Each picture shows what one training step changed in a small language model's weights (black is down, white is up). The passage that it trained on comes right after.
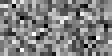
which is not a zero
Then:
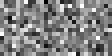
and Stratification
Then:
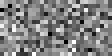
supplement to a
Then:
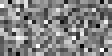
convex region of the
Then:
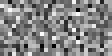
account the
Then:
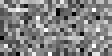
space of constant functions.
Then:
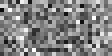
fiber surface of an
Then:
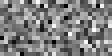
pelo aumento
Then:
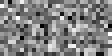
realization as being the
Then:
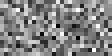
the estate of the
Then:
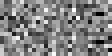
the first AP for
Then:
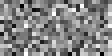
the general case when
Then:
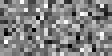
objetivos de
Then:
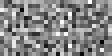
and their corresponding invariant
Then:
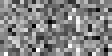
is dualising if
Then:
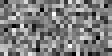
moddiy va
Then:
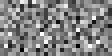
corresponding matrix actions for
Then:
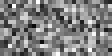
de iones
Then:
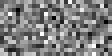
va mehnatning
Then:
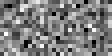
Bu surat
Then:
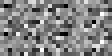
\Sat\ is
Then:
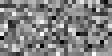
$G$ is finite
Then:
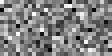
coleções e
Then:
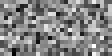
an area of
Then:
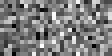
ayol kishi
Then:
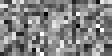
that a highest weight
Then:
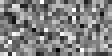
al conducerii
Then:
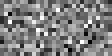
ovo samo
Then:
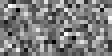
distrações durante
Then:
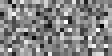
are solutions of a system
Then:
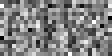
Classics in
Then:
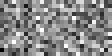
images of the
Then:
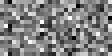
$\psi$ is
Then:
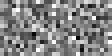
in the first identity and
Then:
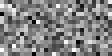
maximized. The
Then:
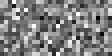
on density,
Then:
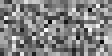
then for any given
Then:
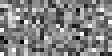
как одна из
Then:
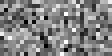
partially extend an
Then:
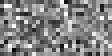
самом деле
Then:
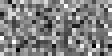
are independent in the above
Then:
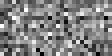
denoted, respectively.
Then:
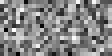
a case of this.
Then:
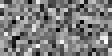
un marcado
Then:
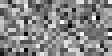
the surface of the
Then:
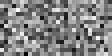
inequality: for any
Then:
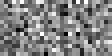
of aan het
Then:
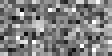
first or last particle
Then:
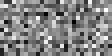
that for any vector
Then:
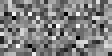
integers $ <
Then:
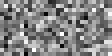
index: (a)
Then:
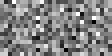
of $A$ there
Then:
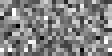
the period
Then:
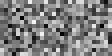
$S$ to
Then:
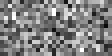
are not known, we
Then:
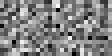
{\em Support
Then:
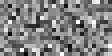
óta a
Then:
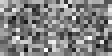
depend on the chart
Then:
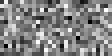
може ще на
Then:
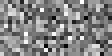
It follows from the
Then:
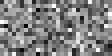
In this work, we
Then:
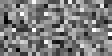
va o'quv
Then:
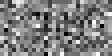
assets at
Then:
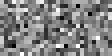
of scientific
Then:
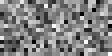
do animal e
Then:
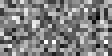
legal basis, and
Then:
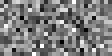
ng letra sa
